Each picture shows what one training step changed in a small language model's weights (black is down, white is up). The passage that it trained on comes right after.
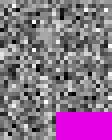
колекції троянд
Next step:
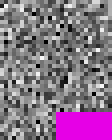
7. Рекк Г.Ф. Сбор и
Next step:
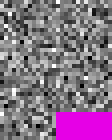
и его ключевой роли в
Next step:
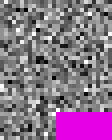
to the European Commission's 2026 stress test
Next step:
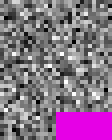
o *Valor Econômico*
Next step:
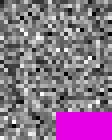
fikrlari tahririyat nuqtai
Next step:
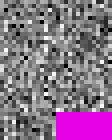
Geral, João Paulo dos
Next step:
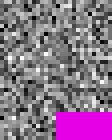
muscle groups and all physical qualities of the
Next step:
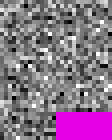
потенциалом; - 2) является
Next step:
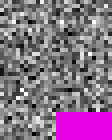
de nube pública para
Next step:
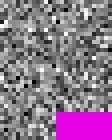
more recent understanding of traditional story of
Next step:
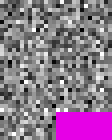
food products allow to create a principally new
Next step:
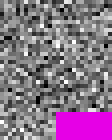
uso de este para conocer el
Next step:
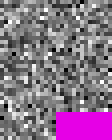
tramas son de tipo *string*
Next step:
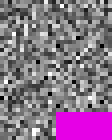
Å for pose 1 and 0.39 Å
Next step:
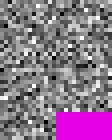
in peri-urban areas.
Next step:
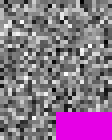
quando a creare un'impresa è
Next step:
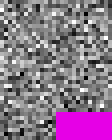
o'qituvchilar uchun qulay bo'lgan
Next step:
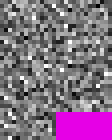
Ağırılık kaybı
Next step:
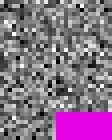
and chronic renal failure were found
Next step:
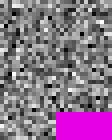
тяжело. Грамотных
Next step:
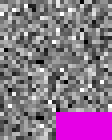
the asset less the cost of selling
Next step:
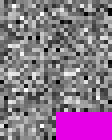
alınan örneklerin,
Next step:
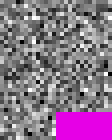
beradi. Bunda teshik yuklama
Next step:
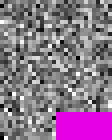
biographic information and historical data to find the
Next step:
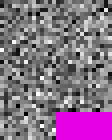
der Pflanzen, werden die
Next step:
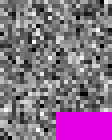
among these plants is *Bidali*, and
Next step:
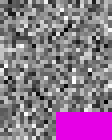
encourage researchers to participate in the study,
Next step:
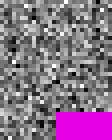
разработал план захвата
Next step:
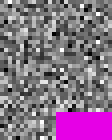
the sad period of repression that began in the
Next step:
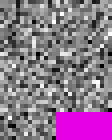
time to see the correlation between time, temperature,
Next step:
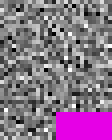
Na sua opinião, como foi a
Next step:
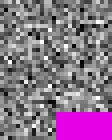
Discriminant Function equation for
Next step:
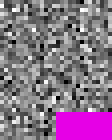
the piling contractor. The latter
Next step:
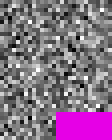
CHRONIC LOWER LIMB
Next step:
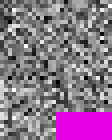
Oydin o'g'li
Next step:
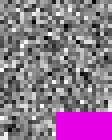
prioritize CSFs for the implementation
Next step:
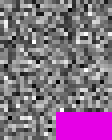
MANUFACTURING OF FIBER
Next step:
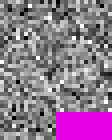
“ensuring effective integration and inclusion in
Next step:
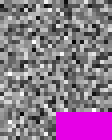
method; forest restoration;
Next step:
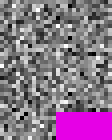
kengroqdir. Biroq,
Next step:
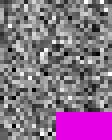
more complete and specific, the present paper will also
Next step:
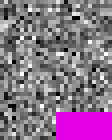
четдан интродукция қилинган
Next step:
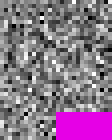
from Germany, and the University of Rome
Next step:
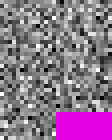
атомов, как Sr [85,
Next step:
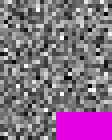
motivados principalmente pela demanda
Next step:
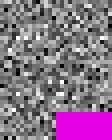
Normas Técnicas.
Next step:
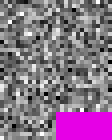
site utilizing molecular docking and
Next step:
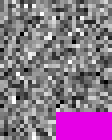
Bright LK, Bærøe
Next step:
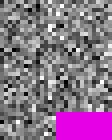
the secondary use of household waste.
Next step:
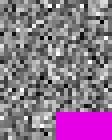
شده+ اضافه+
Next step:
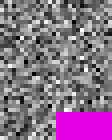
ўз махсулотларини экспорт қиладиган
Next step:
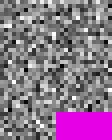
grid box (of linear size
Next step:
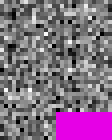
έλαβαν εκ
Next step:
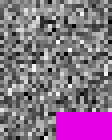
review phase Only proposals selected during the
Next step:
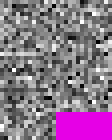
communities. Advocates of the participatory
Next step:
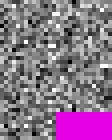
estimation differences from various researchers' opinions
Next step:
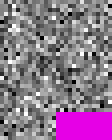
in changes in prosecution charges during the
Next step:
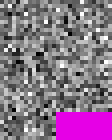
dan waris Islam 10. Diskusi
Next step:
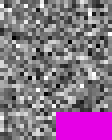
konsentrat (KWC)
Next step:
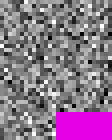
the methanolic extract and ethyl
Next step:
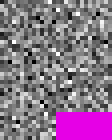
а розвинути пізнавальний
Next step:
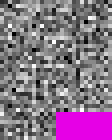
bu tanımlamadan da imtina edip
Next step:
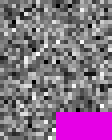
Saúde. **Australian Health
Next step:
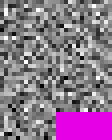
ein- gebettet auch die
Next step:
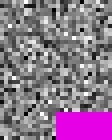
and combined treatment. * Statistically significant,
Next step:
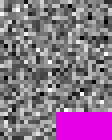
Keywords: Jumping,
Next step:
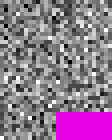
con otras comunidades calcolíticas del
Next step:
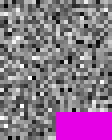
others so they can experience the learnings they
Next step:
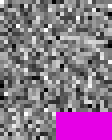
regeneration in Paisley tend to
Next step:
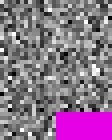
these functions depends on the type and the
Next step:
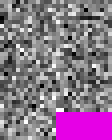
Biroq davr oʻzgarishi, jamiyat
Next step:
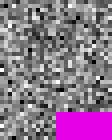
bo'lgan bir necha identifikatsiya shakllari sifatida
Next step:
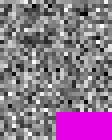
niej prawom moralnym.
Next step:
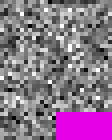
кучайиб, бемор ҳаракатланганда
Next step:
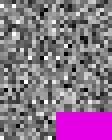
answers. These results demonstrated an overall
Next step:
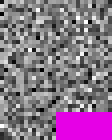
emergence of various partnerships and the
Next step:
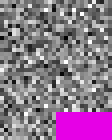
evolution in this area. University Entrepreneurship
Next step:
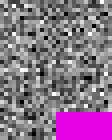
physical examination are crucial in
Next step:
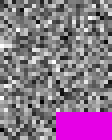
interno (individual). Nesse sentido,
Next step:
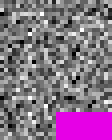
los hombres, mostachones, y me
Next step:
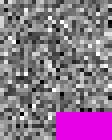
oy) tugagach, bemorlar
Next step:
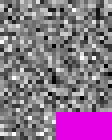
II). Table II Clinical variables of
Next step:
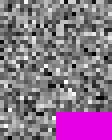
called the system parameters for the NFS.
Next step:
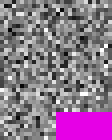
carry out cultivation. This led to
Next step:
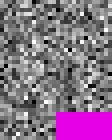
LITERATURE REVIEW
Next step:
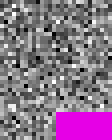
farmakoterapiyasi. Toshkent:
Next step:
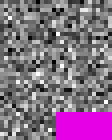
dilakukan perbaikan apabila
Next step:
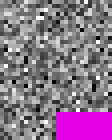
season, increasing the risk of waterborne
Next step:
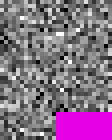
is no definition of identity which can be used
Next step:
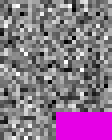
“contratos”. Disponible en:
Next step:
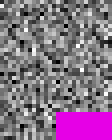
is also highlighted: from healthy
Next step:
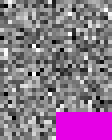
Mycobacterium tuberculosis
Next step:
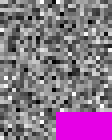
острым ТИН из которых 35
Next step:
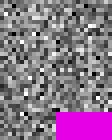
dor do existir, de ver o tempo
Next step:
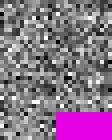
dimasa yang akan datang,
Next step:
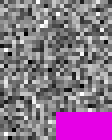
gracia de la fe. Por lo
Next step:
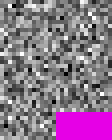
Associate Professor in History of
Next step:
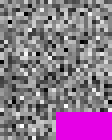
in a cross-dichotomous
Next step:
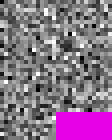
turli usullarda yetkazishga harakat
